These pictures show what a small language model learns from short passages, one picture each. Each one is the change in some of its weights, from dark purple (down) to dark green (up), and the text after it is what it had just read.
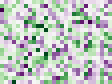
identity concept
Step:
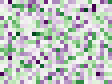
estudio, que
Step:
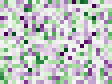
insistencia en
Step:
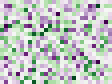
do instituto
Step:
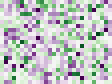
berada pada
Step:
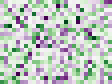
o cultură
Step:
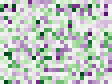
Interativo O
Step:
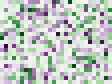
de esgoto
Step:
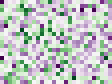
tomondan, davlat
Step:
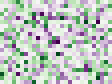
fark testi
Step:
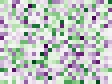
conduzido na
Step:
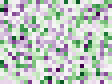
of proving the
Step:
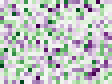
que hoje
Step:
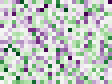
de uma peça
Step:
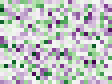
the creation of
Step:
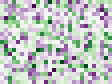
aplicó el
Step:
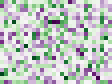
na arquitetura
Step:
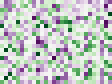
de referencial
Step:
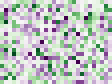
como era de
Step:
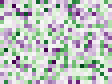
que permitan
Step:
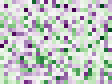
pada seorang
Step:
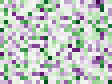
rivojlantirish turizm
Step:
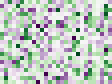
- yangi
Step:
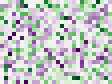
muhim metodik
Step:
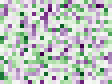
historia y la
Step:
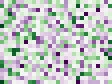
a politicii
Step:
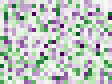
puerto de
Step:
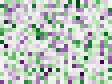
Rating Method
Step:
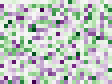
وقد تم
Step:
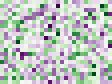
lar uchun
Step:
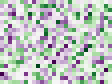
р. у
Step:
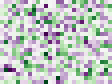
собой и
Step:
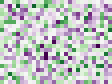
espaços de
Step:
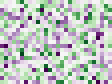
методик у
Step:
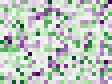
esta forma se
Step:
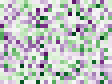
Seçme ve
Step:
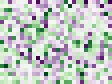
and any
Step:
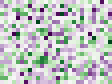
samarali foydalanish hamda
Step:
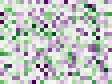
boy berib
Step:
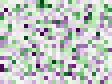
olib borishi
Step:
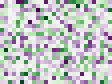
dos demais
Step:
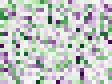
with all the
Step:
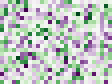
problems of
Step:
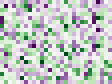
shular bilan
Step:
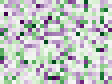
nacional é a
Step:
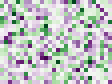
йил бўлган
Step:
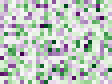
deb, Bosh
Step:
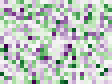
ҳам бу
